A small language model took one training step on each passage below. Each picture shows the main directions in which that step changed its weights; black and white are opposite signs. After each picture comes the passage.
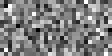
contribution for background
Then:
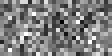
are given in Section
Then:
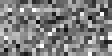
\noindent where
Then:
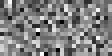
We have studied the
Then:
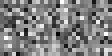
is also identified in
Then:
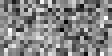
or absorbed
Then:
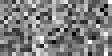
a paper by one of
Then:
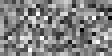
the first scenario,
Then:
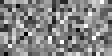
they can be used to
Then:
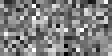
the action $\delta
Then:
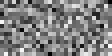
tolerance to
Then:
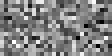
fraction of
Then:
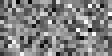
p-value for
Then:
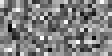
us rewrite
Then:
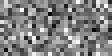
probability densities
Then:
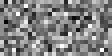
conclusions have
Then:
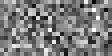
the effective density-dependent
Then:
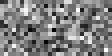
Q$ matrices
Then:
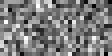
constraint imposed by
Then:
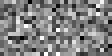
and managed to
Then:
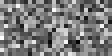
they vanish,
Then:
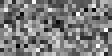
of chiral effective
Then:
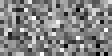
indicate that in addition
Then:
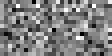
follow $HS
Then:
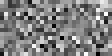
influence of the
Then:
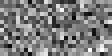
of the construction and
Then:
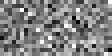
style, and
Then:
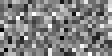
and co-workers
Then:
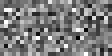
the EOS's
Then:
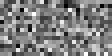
analysis}: This
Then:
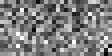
WN (blue
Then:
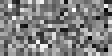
the arithmetic
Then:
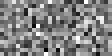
this yields the
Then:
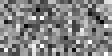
on improving the
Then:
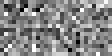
net change in
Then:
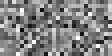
availability of
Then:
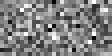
point defect density is
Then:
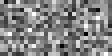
program using a
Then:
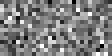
Goldstone from
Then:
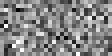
the Milky
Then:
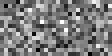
\eqE We have
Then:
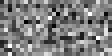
was performed at
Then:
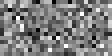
it is likely
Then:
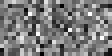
we describe the process
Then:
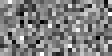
The research
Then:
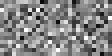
animales de
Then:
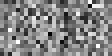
the binary or
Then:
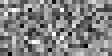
An interesting
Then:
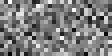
the BMN matrix
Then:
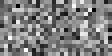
follow the local rotation
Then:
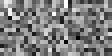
for quantitatively
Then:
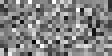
q$. In the above
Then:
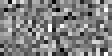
states, which are
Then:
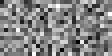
in vivo
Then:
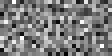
to now different methods
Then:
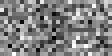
= 0$, physically
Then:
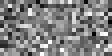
and the reflected
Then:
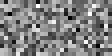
And here is where
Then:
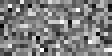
predicted in the case
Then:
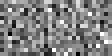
parameter. We consider models
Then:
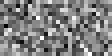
also very clear that
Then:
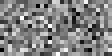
as alternate
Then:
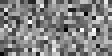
which deviates the
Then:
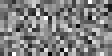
the deterministic
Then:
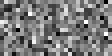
significant energy loss in
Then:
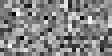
materials can
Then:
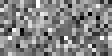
illustrate the
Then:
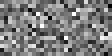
In the left
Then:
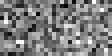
large $a$, the
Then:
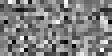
every year.
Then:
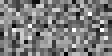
hBN, we
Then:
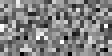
populated with a
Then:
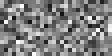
have conceptual
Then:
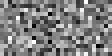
angle between the
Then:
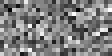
nearly thermal with
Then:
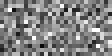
with a circulation of
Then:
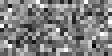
and selected common
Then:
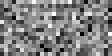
and $\as$
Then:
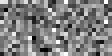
graph modes are on the
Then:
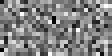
greater than
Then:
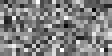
is unlikely
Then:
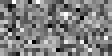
technique is not
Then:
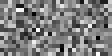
from reactant
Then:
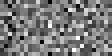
adjusted in
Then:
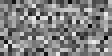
the metric potentials
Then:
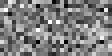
limited to a
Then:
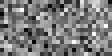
found from the simulations
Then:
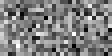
the fundamental
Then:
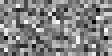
with the temperature of the
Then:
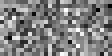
explanation for
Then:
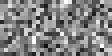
case produces a
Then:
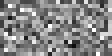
for polaron
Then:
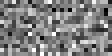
to be the first and
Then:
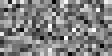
states that the transition to
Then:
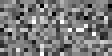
preserve the
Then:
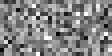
the system in a state
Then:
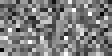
on spectral type
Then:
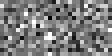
In this paper we
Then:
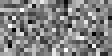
cancellation of
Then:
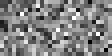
spin for chiral
